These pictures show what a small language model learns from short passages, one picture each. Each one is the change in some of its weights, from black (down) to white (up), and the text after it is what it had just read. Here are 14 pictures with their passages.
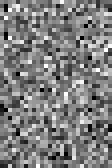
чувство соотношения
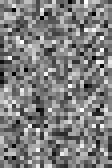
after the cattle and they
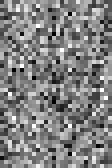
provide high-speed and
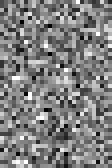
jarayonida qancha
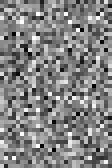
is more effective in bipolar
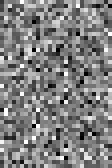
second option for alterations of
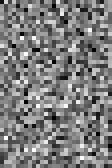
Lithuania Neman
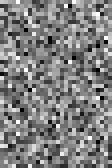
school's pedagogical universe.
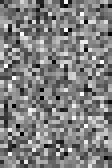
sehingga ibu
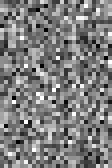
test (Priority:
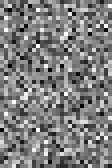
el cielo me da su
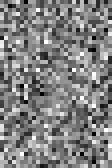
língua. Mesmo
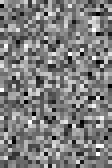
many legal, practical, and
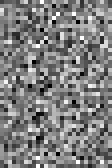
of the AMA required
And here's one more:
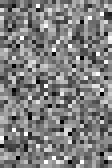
of brain tumors are
